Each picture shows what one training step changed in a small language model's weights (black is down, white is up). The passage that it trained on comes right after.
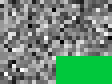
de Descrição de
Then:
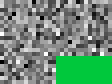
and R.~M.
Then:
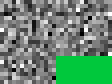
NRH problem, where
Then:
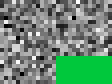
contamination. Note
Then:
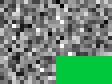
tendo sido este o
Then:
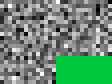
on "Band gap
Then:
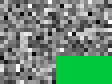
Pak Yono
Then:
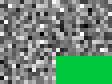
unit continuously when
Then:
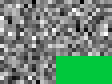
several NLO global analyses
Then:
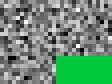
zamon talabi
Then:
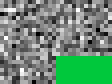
para que se ganhe
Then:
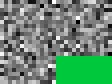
которых уже
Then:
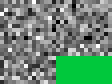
can be tuned using
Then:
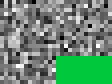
sea level change scenario
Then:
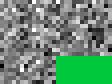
sense that, under
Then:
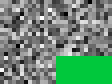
el crecimiento
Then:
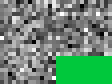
to exploit such
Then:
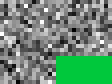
in the isolated
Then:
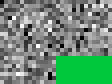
will make the signal
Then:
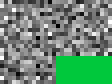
Зразок 19 на
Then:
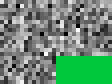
core of the line
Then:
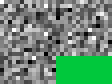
the changes found in the
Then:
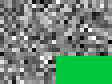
the work that allowed us
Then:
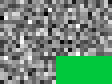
estudia? La realidad
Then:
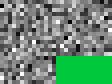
framework to deal with this
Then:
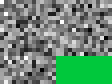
determine the clinical
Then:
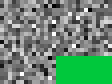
melalui observasi,
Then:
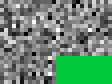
for this requires some
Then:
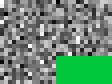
буни ҳеч
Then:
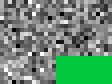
ularning ishchanlik
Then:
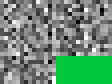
de jantar, a
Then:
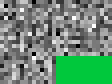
se demostró el
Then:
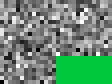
derivation of the jet
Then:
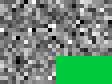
The weakest OOD
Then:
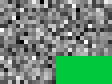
também implica
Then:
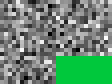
luminosity for the
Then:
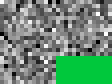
In this work, we
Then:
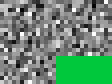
an infected case. This
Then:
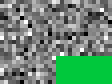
borada yordam
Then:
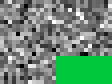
redes sociais para
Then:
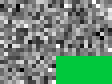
(or activities) in
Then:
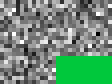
is no evidence for
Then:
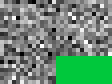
Крім того,
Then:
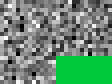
^{\dagger }\left(
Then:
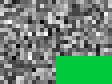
el mismo discurso
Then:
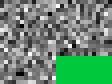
anterior deste
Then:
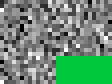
professional education,
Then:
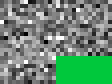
до збирання
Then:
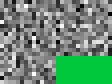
finally separate. It
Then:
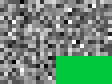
$E$ only depends
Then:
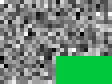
the lens galaxies we
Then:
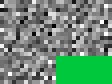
give realistic estimates
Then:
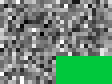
one day the list
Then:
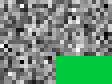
collision energies
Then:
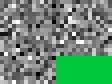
targeting an individual qubit
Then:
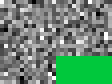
потребность в
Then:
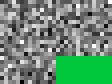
yields a set of
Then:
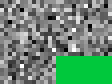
seu próprio
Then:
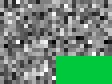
mi encanto,
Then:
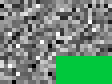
keahlian dan
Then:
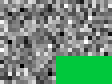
satu yang mengalami
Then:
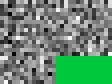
electron spectrum are analyzed
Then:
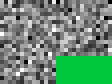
Для вирішення
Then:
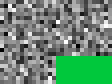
very small. This is
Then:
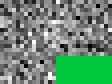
algorithm leveraging
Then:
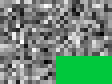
of the system with the control
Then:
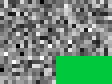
change in the quantitative
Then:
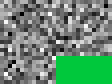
mecanismo de
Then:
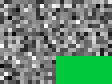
Jian Liu,
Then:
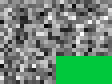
of the first equality.
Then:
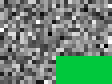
A. Xiva
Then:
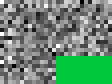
the energy spectrum of background
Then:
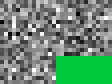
than expected, providing further
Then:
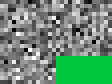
for given $S$) and
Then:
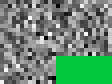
al priorizar la
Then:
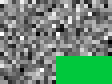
discutidos com
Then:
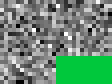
couvert forestier
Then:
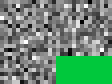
tez suratda
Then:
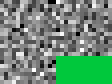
a basic GPU
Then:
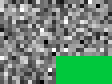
been a great
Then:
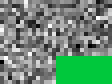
bizim ellər
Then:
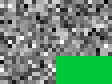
between virtual
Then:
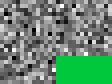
hingga strategi
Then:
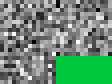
this paper we adopt the
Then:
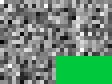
the constant term in the present
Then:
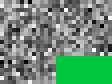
um único
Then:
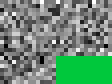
série clínica
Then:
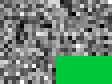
of these questions.
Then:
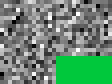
Swiss nursing
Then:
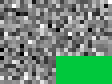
approach outperforms the
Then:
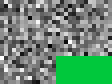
é a disposição
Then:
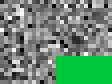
close analogy to
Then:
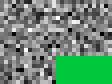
kicked protocol
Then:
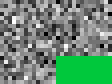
detects the arrival
